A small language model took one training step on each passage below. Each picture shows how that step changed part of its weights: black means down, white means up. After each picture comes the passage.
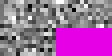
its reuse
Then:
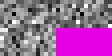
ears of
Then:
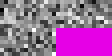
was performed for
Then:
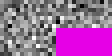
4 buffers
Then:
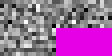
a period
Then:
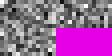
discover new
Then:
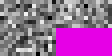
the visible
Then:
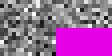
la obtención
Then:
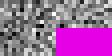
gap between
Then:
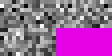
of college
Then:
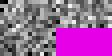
of the NAS
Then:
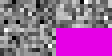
e o não
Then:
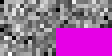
and has been a
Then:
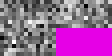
the latter
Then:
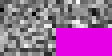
aktiv va
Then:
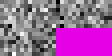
students and the need
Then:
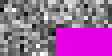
the engine
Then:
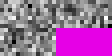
the year of
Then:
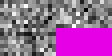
will those
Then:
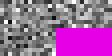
bir necha
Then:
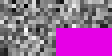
of 2 water
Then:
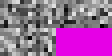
obtained in
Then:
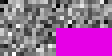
of any
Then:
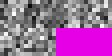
kind of
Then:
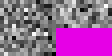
production. In
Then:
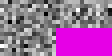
with Reactions
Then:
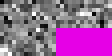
Rationale The
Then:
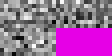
a reduction
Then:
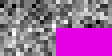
SC dans
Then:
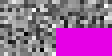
this process based
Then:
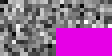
of information, the
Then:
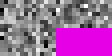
was considered as
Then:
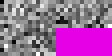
and Y.
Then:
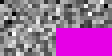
Satan as
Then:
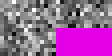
1 and 2 show
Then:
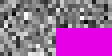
der Integration
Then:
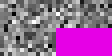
than ns).
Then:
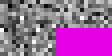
city in
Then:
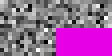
на друга
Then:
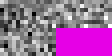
buildings or
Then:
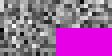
as needed and
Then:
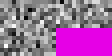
in environmental
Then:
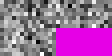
and even in
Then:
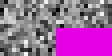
was used in the
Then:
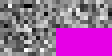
close to
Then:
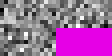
was conducted
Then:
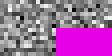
a density
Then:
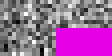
rondando los
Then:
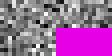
of Developing
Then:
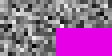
соосно с
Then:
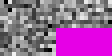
aan de
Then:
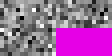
It has been
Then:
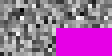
reflect on
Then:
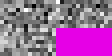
tables and
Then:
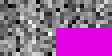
educação para
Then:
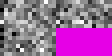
was patients with
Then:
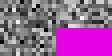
relied on
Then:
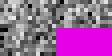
the place of
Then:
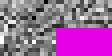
change was
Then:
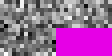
the scheme
